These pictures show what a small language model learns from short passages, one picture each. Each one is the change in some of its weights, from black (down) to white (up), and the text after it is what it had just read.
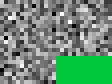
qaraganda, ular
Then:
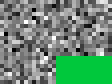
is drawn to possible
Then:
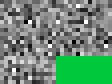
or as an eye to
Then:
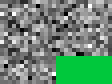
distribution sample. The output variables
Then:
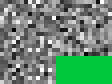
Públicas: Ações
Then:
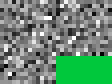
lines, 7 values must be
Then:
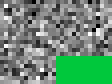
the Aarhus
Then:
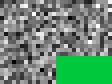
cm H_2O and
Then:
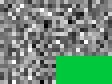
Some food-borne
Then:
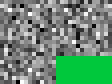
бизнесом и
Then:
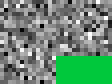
of B values upon
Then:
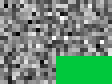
effects of aerosolized
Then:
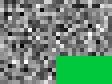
addressed. Even if
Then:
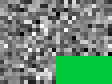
per year, which can be
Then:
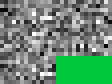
and techniques available for measuring
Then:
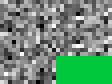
de aparelhos
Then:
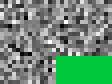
arttırdığı ve
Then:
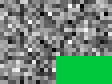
possibilidade de se
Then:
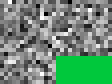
assistance: it is represented
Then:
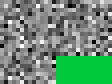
muhim qadamdir.
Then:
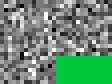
Table 3. This is less
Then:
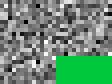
area This study focuses on
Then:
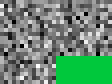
Thickness (mm)
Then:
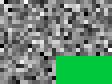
Complex and autism
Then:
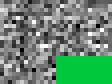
may have renal
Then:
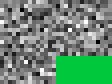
diri sendiri
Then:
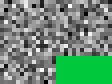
cells on the roof?
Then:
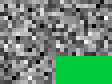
ресурсами» /
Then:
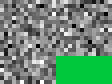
IRD Manuela
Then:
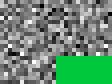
kunda ilmiy tadqiqot
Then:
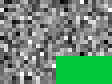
думку М.
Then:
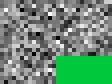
effective force pushing the
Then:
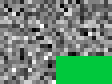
balki muhokamani
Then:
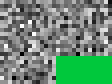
see the work as a fixed
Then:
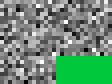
opportunity to reach their full
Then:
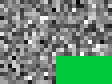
green computing process are followed
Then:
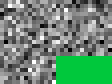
DC, adapun
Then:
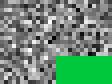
solution was put on a
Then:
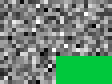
начала системной діяльності
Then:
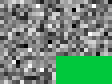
and its pedagogical and
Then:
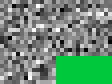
etiladi. Bu
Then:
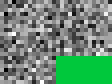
M equipped with an almost
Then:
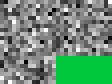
step toward relationship extraction, a
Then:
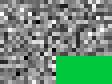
workers and KTH.
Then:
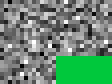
+ \lambda_i)
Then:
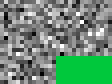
it more easily.
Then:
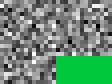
dalla Valle
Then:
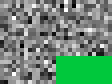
електростанцій в
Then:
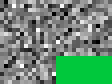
in contrastive order.
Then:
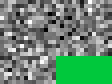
system. Bakanae symptoms
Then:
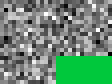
for drinking. Figure
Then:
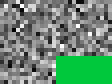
one scan line that it
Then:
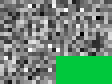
systems with a high degree of
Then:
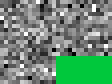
se descongela. La
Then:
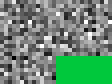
of fillers as well as
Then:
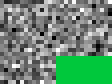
a networked “data
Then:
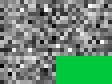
and improvement of the innovation efforts
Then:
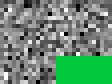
que operaban en el
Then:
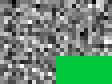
the levels of expression from 1
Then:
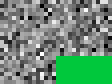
Город в разные
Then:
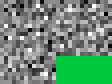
kebijakan yang
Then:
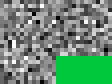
tecnologias imersivas
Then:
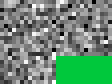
utilization of QR
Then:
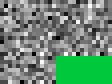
results of this article, we
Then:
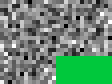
и иностранную
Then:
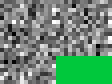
- 7) Memis
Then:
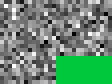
they use the parameters’ values
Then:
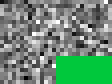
and a recommendation for
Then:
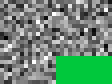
market? - How to develop
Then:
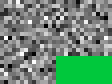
We point out, that the
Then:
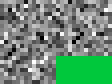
highlight SNN’s potential
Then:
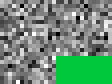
literacy is a tool for
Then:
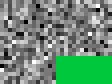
progresses to the
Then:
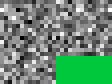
high latitudes during
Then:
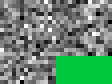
experimental results may suggest a
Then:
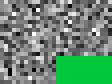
often which eventually saves
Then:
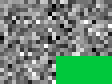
Tensile Strength of
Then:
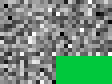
substantially improved both
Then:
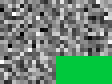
change in different societies
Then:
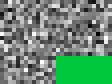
environment, described in this
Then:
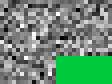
analysis. The approximate solution
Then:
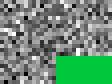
barcha namunalarda
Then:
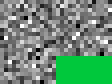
of an universal-level
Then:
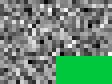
experimental solution lies in the
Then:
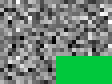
^{a,b} Program
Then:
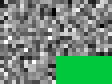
new jobs, promotes
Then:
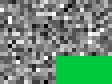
were fully relaxed
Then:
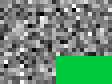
not required for its implementation.
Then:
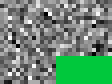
a disponibilidade de material
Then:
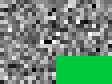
creation process. It is
